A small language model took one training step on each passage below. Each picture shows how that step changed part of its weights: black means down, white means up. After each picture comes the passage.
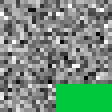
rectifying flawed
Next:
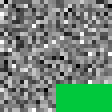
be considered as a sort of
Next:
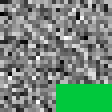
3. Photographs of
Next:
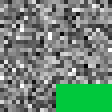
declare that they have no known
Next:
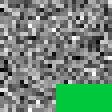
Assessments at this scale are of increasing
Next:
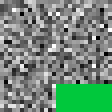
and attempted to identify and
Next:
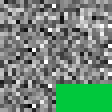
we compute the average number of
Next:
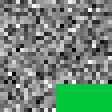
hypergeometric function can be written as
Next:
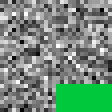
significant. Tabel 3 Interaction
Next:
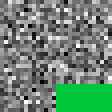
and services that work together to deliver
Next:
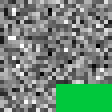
of iron oxides proceeds
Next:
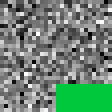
brought to the mine in
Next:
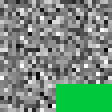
B PARAS C FREQ D
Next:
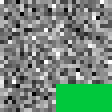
parameters; $h$: Hubble parameter
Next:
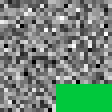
G}$ and $\hat {\bf
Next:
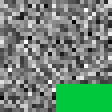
the total momentum is defined by the equations
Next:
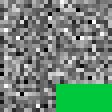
University, pp.1-60.
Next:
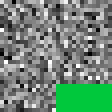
employing one-bit quantization with
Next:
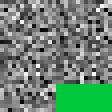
they need to do is to add
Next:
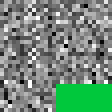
disruption of a star by the
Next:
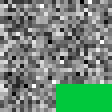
HISTORY 29.
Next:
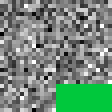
is the metric-compatible connection
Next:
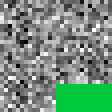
online surveys and expert
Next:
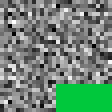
and real bions, with energy \be
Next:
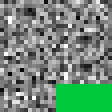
with Japanese capital of
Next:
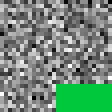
and longer time series, will allow more
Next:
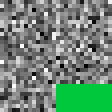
Vendor (catalogue
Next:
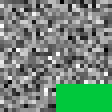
Sign selection PID Momentum
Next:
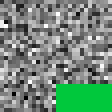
show promise due to their ability to
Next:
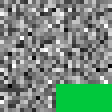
proteolytic imbalance in
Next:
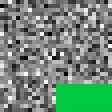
is sensitive to temperature change, which
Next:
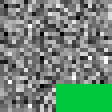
the VEV's of the
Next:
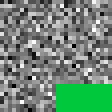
personality variables of good language learner
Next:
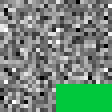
by: \begin{align}
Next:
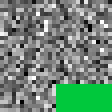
mastery phase of the learning curve
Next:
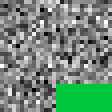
stated could supply various data to the
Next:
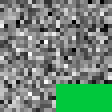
Water, Energy and
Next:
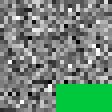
fried foods, elevated
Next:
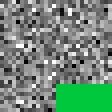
of concurrence appears for
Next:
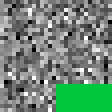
plan schedule in the Description
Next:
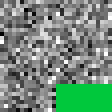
by injecting collected noise patches from
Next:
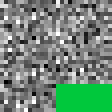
per capita Figure 2:
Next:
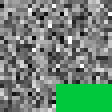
of the world seafloor lies
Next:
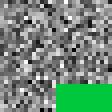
number n greater than 4 as its
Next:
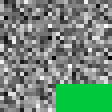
of justice at a historical
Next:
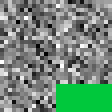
\end{raggedright} %
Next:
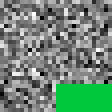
Accuracy (\pm %) ^b
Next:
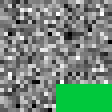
moving heat source is represented using both
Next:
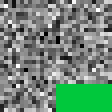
a tour guide for a
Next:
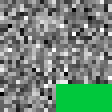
placement system by calculating the
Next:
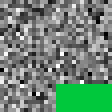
this framework is that ABC enables
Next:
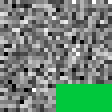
using fixed-nuclei model.
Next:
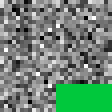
Institute (ETSI) }}
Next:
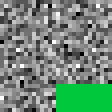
passes through two multi-head
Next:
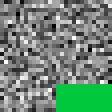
propagator functions can only consist of branch
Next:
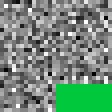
highlighting the keyword of the
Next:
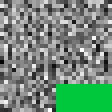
2005). Results from the present study
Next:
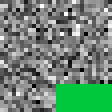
round to the nearest integer
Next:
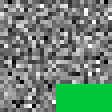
heavy quark to the soliton mass
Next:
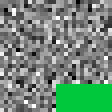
of small deformation theory.
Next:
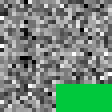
new methods of data collection. The
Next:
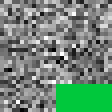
whether there is significant difference in the reasonability
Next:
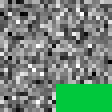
round. Criteria ID Code
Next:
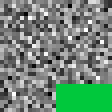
is one of the main motor
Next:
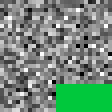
graphene membrane,
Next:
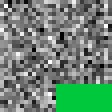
overall review of different aspects of the complex phase
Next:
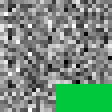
dry spell. February
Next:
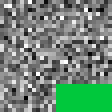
of covering the genitals
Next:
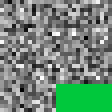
fiber cladding symmetry properties allows for
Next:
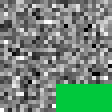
biodiesel even though there is continuous
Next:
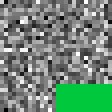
characterizes the minimum max sampling rates of
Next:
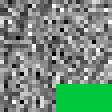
the Climate Risk
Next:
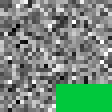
habits in daily life
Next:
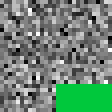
air between both parties if there would
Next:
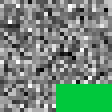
on Taxpayers'
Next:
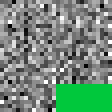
school-aged children. Important
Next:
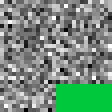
and analyzed in GIS for
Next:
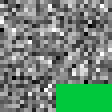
fourth or fifth peaks are
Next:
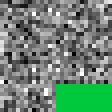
data show an egress with depth
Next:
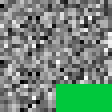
Switzerland, the
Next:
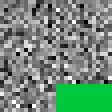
after decades of research and
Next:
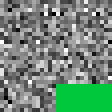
only the ``upper triangle" of
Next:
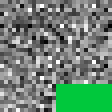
of perfectly balanced and
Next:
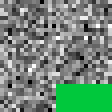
information, making valid arguments and
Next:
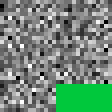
Electrostatic force microscopy
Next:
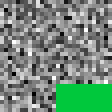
need for support against the risks of
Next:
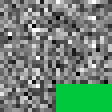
= Beijing, NJ =
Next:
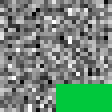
of the LLM’s reliability and
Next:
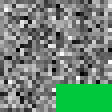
his seminal paper, Adleman
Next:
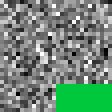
solutions in the future construction. -
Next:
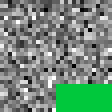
a non-profit way as
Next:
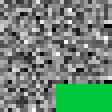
language learning and not as a "way of
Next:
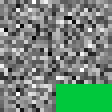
indices DAX and CAC (
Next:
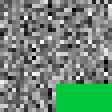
University Department of Chemistry,
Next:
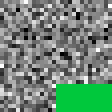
both for the data owner and data
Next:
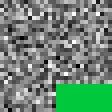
final 116 version of the questionnaire
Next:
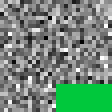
downwards the wall cone
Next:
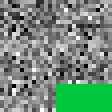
G1 and G2 versus year
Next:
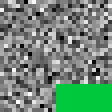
of the exterior space. It is
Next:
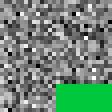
packet delivery. The following
